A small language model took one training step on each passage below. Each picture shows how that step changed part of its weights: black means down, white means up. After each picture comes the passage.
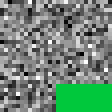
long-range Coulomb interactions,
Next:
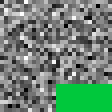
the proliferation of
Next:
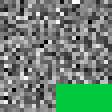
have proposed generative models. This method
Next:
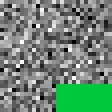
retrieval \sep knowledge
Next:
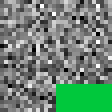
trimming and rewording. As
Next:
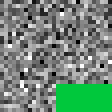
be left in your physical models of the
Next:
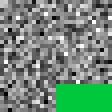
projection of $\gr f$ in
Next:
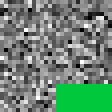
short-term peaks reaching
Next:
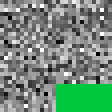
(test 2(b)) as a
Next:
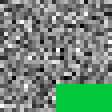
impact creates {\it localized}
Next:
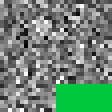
MC expectations are a linear combination of
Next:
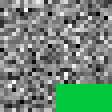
\pm J_\text{C}
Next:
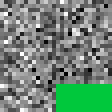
\begin{figure*} \includegraphics{}
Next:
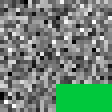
demonstrated that for purely power-like
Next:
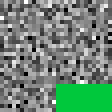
$\widetilde{R}_\uparrow$ and
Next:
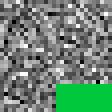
position space have the maximum configurational entropy due
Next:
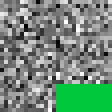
a working group a KASC
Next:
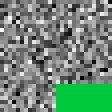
Errorbeam power,
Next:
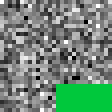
the LR to a composite alternative
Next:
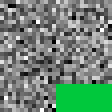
into the latent space $z_0
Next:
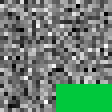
dependence of the 1~eV feature in our
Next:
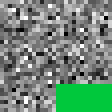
{\color{black}The last 5
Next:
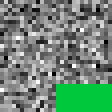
total number of events are reduced by about a
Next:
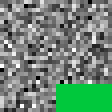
riding and central controls
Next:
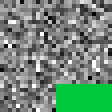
the ND filters. This comparison is
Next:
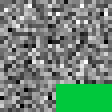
University, New York, USA,
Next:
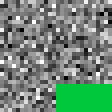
with brane junctions in
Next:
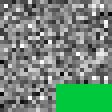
negative correlation with $T_{\rm
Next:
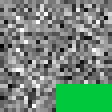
NS sector of the symmetric orbifold
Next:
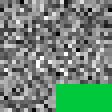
costs. To balance solution
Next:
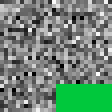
trapped condensate into two parts
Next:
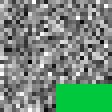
\end{bmatrix}, \quad
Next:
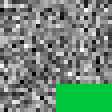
and cyan colors respectively; red color
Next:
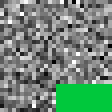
the definition of the SBP in
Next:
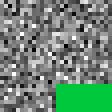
accounting for anomalous magnetic
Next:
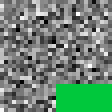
symbol size. The solid line represents a fit
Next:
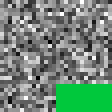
its tail, the cost computed via the
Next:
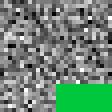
obtained from the calculations of the response functions and
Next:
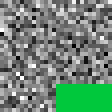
\item Innovating in the
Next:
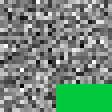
in refs. \bucher ~
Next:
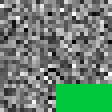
Model} From the Table-1, we
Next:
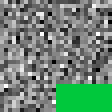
with more than 2 players.
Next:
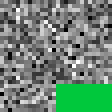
of the (quintom) DE
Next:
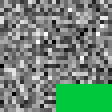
the gradient of the energy with respect to
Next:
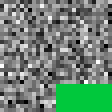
of motion and solving it. One can
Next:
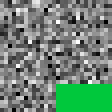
non-relativistic boson gas within
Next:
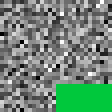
the interference between the background tasks performed
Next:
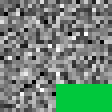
immediately entails that
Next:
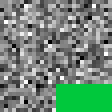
drying of long liquid
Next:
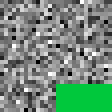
w/o language &
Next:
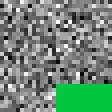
incorporate multimodal features
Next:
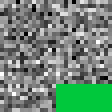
of LLM' accuracy in assessing
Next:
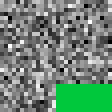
symbol * appears near the log N
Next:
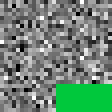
$\bar \tau$ is expressed as
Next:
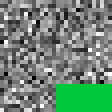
representation still involves a complicated
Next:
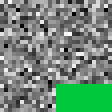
machine. Let us consider a general pure
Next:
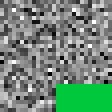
psychology, communication
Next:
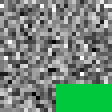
the Paris 1998 $\bar
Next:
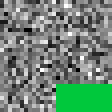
Framester hub.}
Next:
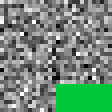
by an additional factor of three and reach the
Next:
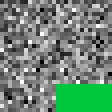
we consider the nonlinear superposition formula for the
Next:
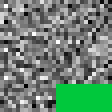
SIL-systems as they
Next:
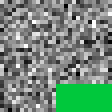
$S$ be a subset of
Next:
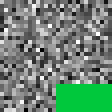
importantly, since thermal effects were shown to
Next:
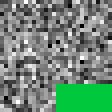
Yielding and Vickers
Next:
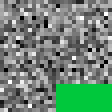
variation, a similar effect should also appear
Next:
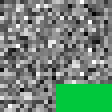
or a combination of both. The scenario
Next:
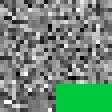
first-order phase transition. The loss of
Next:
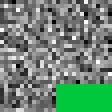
results one obtains for the critical thickness
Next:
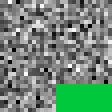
critical exponent gives us the last
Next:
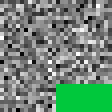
a black holes, the temperature of the
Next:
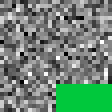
the (3) it is obtained that
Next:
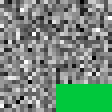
to the figure of merit used by
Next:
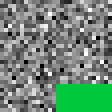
$\bv$ around the base flow
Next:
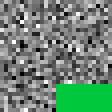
\theta = 0$ there is no interface
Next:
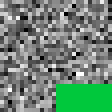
as the CBM experiment at
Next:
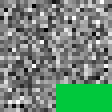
do this on a dedicated and
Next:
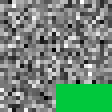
on the total number of the tunneled
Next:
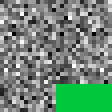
des Zensus 2011 und
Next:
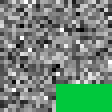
were 6 other instructors that noted
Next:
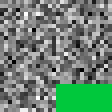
transfer is successful and highlights the
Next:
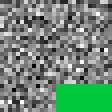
asymmetric distribution in Fe–O
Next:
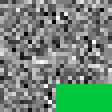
with eigenvalue $+1$ and
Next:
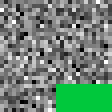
instantaneous reflection and transmission amplitudes
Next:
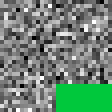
too limited spectral bandwidth or confusion
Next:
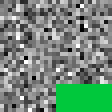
the whole observed profile. A more complex
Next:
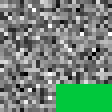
light of this geometric interpretation, it
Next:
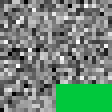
into account that without ordering in Mn
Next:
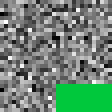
and LDA3, as otherwise
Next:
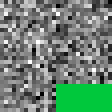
$\ips$-band. The light curve
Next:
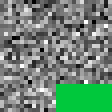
a check of whether the track contains a
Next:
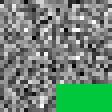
For both media, one sees that
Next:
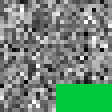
Inset: Deviations of correlation function
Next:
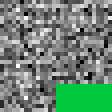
and the period derivative of the
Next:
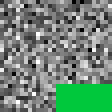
the pFM1 phase. The above
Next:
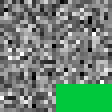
vector always maintains the same direction.
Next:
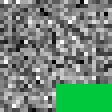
given by \begin{equation}
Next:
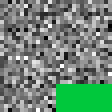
the 200 XRD peak intensity with increasing
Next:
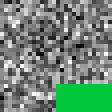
\caption{Impulse response functions
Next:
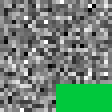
The dual coordinate dependence in the
